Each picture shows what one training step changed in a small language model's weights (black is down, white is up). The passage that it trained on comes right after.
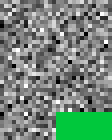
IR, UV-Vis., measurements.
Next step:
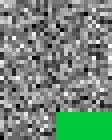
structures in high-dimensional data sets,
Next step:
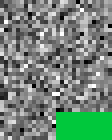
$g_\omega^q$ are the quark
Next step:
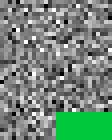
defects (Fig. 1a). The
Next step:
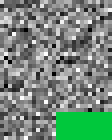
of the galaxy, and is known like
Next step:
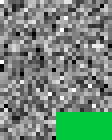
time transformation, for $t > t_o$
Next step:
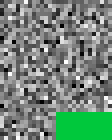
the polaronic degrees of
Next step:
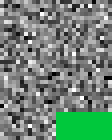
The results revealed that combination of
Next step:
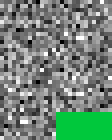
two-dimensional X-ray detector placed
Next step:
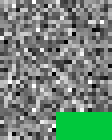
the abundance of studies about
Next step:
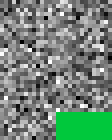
the scheduling variable. The gain
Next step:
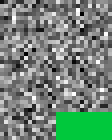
and huge collection, but some
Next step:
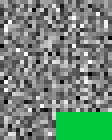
transpose the qualif\/ication of points
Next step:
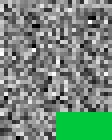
the testbed was deliberately
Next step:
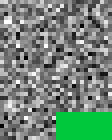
to the characteristic $A_{4}$
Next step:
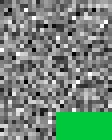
\cite{Bur36} the family
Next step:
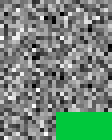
is currently being developed through the
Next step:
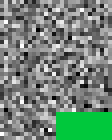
them. In a particular situation, it
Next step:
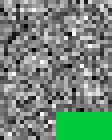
Hence if we drop the term
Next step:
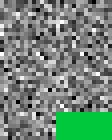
located at negative gate
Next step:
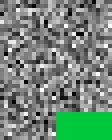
unit length centered at the origin
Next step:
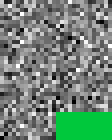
F_N^U(k) \wedge
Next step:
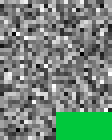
to produce fermions.
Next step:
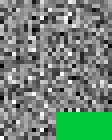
been described in previous works as being associated
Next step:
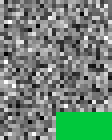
business partner. Our daily
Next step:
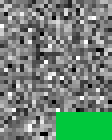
other than its own centre.) For
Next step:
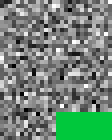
(b) Electrons ejected into a
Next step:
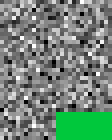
100, Cambridge, MA
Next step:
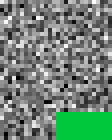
and improvement of the investment
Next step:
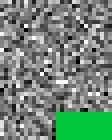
This explains how the converts,
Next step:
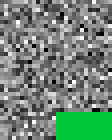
the MMF simulation. The number of time
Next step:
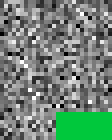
FOR SETTING
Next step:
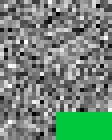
scenario, the post-peak
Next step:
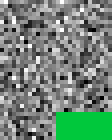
this part that we compute and keep in
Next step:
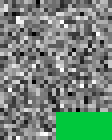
$z > 0.5$. The numbers
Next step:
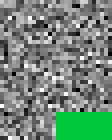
vertices on each side. Then one starts
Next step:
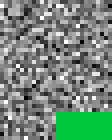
behavioral, neural, and cognitive
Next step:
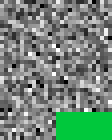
(i) to (iii) follows from
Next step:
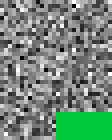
the livestock population
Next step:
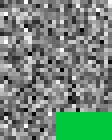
bonds, has a van der Waals
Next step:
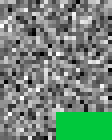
vertex is $VPP$, which can be related
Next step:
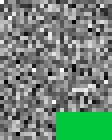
and are available at:
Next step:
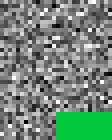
subset of $\mathbb{F}_p^2$
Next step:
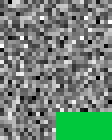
the figure represent the nucleon matrix
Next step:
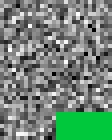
can assume that $\alpha<\beta$. The function
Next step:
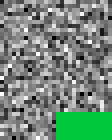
formulation. The biases were calculated from the
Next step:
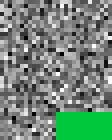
a geometry for relatively inexpensive
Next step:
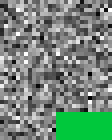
it. The specific research questions thus
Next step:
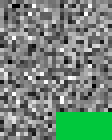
sheet that was supported by a
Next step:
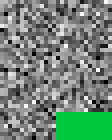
that the mathematical studies of the problem
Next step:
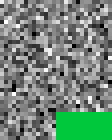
time $t_1$ and the second up to proper
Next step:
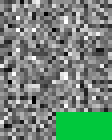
to the proof of our controllability result, Theorem
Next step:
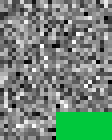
listener is attending to using
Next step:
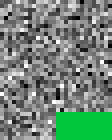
fixed sign. The construction for bosons follows,
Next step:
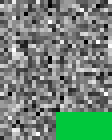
In biological terms, the multiplicative case
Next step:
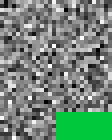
discrete time one proceeds in
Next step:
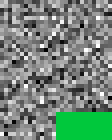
satisfies the admissibility condition (see
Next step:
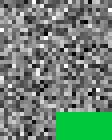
for this study. In section 3, we propose
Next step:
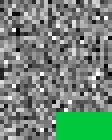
ha⁻¹ in the monsoon
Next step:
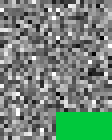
reader's convenience, we
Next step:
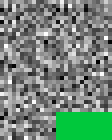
ml of prepared solution was made up to
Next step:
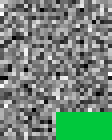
content of bioactive compounds when
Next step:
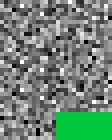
objects embedded in a
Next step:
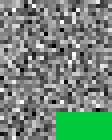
each scenario in each figure. The
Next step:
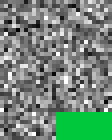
conjecture their values only depend on the energy density of
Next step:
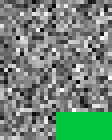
in any further detail than the following.
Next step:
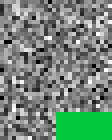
measurements suggest changes in the
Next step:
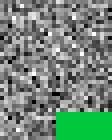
as an intervention within teaching staff:
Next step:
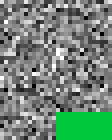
force associated with Maxwell stress. In
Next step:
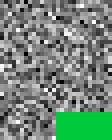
the upper-arm and the wrist
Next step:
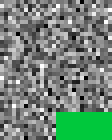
the electric field $E(x)$,
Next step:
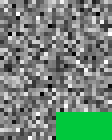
SdH frequencies (dashed
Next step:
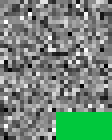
There is a natural action of
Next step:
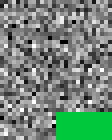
of \cite{gCbG:00}
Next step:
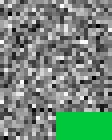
capture the image statistics locally and
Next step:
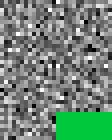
- wheat sequence in alkali
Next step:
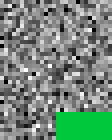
$S \subset \bbr^d $ is in
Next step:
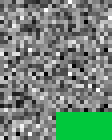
can be or for as good as a query
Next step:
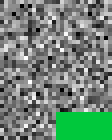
f$ is always true. On the
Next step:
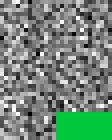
kept blinded. The
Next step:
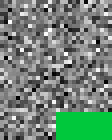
\Lambda _{2} > \cdots >\Lambda
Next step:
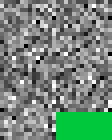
This highlights the importance of a
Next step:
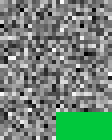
Dimension 3100 Microscope,
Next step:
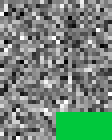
of the solder and were trapped in the
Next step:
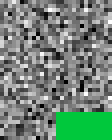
processor control circuit. When the
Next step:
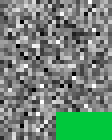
a TPM key with PCR
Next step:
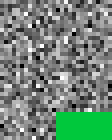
is prone to multiple errors. Further we
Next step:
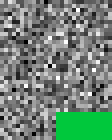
model. In this case, the neutral
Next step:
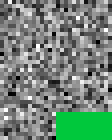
Stratificatie kan zich over
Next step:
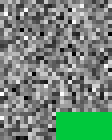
In the sequel we distinguish functions with
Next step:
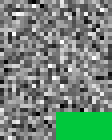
a coupling effect that enhances both
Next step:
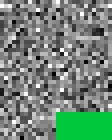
Haplotype network by country
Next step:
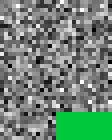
\eref{2.3}. To this end,
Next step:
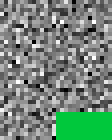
exploited using correlative and term
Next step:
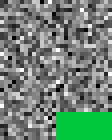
i x w} \> dw$. Then
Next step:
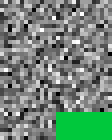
\right) d\sigma \left( \theta
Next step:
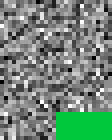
an exponential function obtaining similar rise-times
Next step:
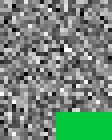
The maximality follows from the continuity of
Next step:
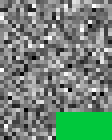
system serves as a practically and
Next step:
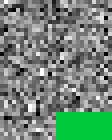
forms^[14] - Repeated
